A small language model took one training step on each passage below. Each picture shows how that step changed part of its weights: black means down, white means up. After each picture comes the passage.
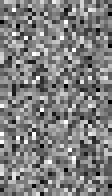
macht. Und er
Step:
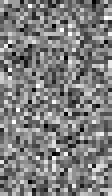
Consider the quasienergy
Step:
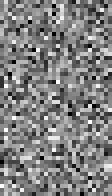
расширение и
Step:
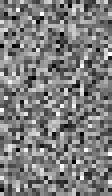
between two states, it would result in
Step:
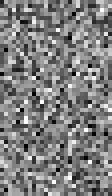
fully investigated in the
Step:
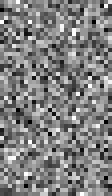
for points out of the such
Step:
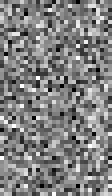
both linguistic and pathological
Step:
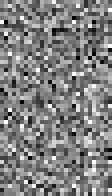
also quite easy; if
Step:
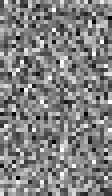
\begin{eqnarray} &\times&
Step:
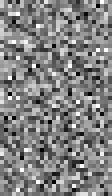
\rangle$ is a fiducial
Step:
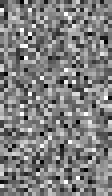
$4$, shrinks to
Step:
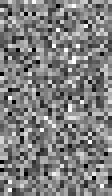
a function of the driving
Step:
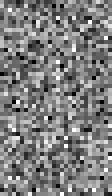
области, г.
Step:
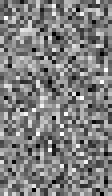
la persona moderadora
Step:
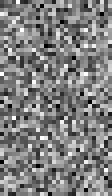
and types of commercialization of
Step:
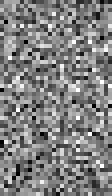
cultivos que propendan por
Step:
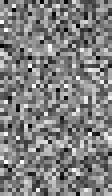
mechanism is the heat
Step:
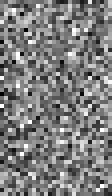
size of the X-ray
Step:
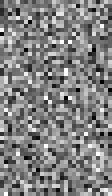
sembravano orientate
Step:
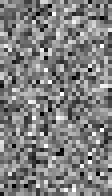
radio-loud AGNs
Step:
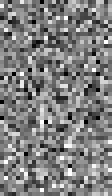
stages. In this work, we present
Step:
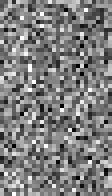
the gamma follows by a similar
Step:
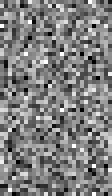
including positions matched with
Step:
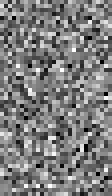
10, which was based on the
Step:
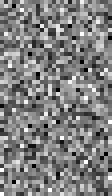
Campayo A,
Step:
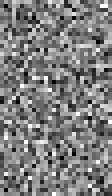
predict that cuspy temperature
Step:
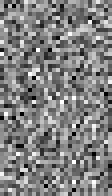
not adopt any extra
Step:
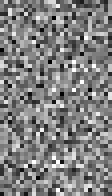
in fact be large backgrounds
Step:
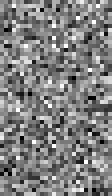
simple left-hand
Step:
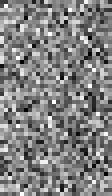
\times 4$ mass matrix of the
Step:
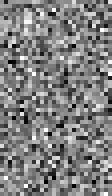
and a discontinuity crossing
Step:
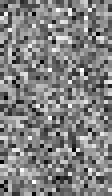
The deciphering map is
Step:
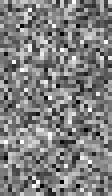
renormalization group flow in
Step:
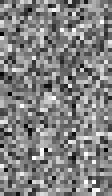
the matrix systems. This
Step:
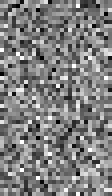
challenging problems facing
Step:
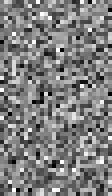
a photonic system. In
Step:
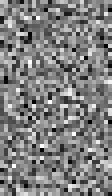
de obra esclava, los
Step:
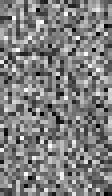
the constitution of the atom.
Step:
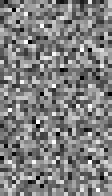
sheet, accounting
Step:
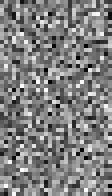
only provides valuable
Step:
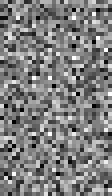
inscrições são processadas pelo
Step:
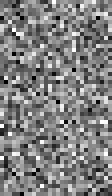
kg, uzunligi
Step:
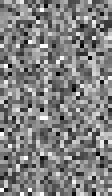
report experimental observation of
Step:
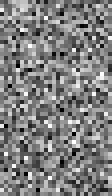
axis is very important,
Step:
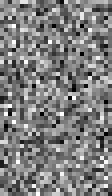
approach untenable due to the number
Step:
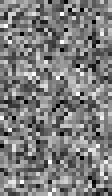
thus confirming that the
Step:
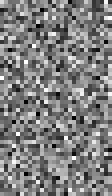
of ``console'' in the
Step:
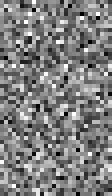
in machine learning
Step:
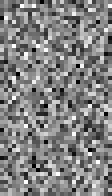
events (MBE) and for
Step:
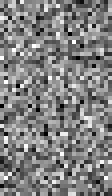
To the best of our
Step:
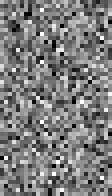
фокусируется на
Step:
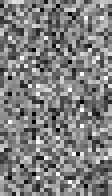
на общество и
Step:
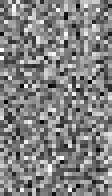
ta'minotda terminlar
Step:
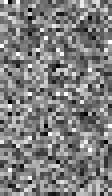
Werkzeug kann auf
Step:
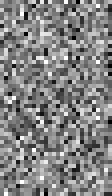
electric power transmission model for
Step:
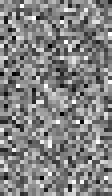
between these two terminals we
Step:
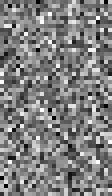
under scenario 16 due to
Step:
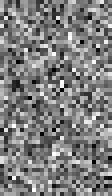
1) мораль,
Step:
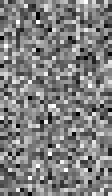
hierarchy. Maximal
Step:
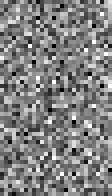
arasında iyi
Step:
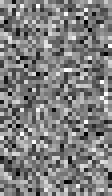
the circular arc of an
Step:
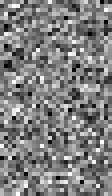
using Tier-2 funding from
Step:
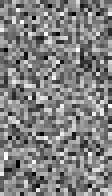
hukm surayotgan
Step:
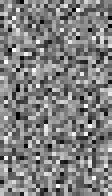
parecer despropositada,
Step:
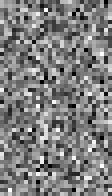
massive stars, and found
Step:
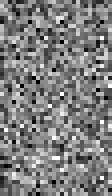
юридичними і
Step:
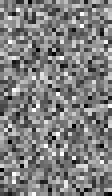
avaliação de professores
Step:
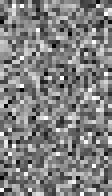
severity of changes can be
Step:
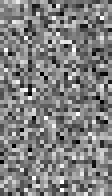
a central galaxy is
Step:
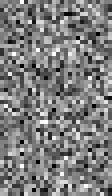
for the critical threshold
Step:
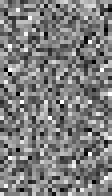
employed in generating the
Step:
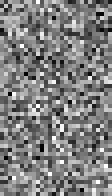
и характера.
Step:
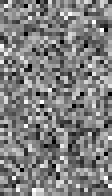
by up to 8 times and the
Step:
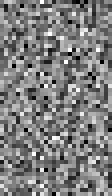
Solar Cycle,
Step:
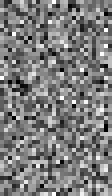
kamida 3 yillik ish
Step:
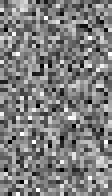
axially symmetric.
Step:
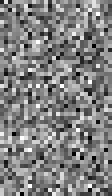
randomly, with no time to
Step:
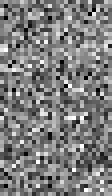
$X$ will typically be
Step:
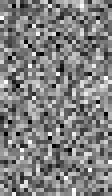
da liberdade total na
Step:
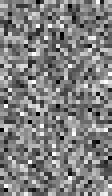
через 5–8
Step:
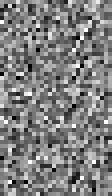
of this study is to investigate
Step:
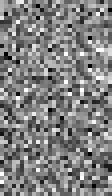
the leaf space to which the leaf
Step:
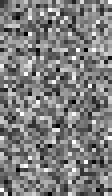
compute the full spectra of
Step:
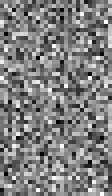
pelo lado direito,
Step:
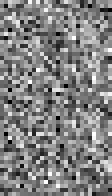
bilgan shahar,
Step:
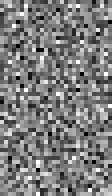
interesse da indústria
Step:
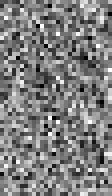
WIMP velocity and
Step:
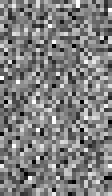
of gymnastics
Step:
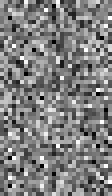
содир этилишига
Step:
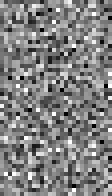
An important corollary of this
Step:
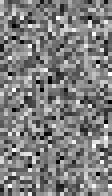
вазиятлар ва
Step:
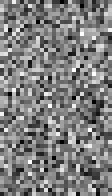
MPI clusters will also
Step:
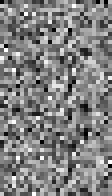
numerical response function of
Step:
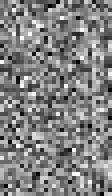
diberikan dimana
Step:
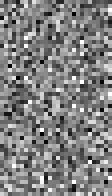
e depressão⁴. A
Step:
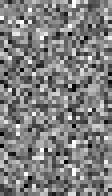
presents the methodology of the study.
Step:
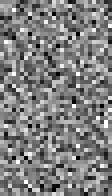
uy vazifasini
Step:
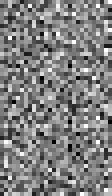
\supset - y_D
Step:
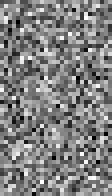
more emissive than assumed in
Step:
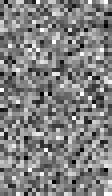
the same data. Also,
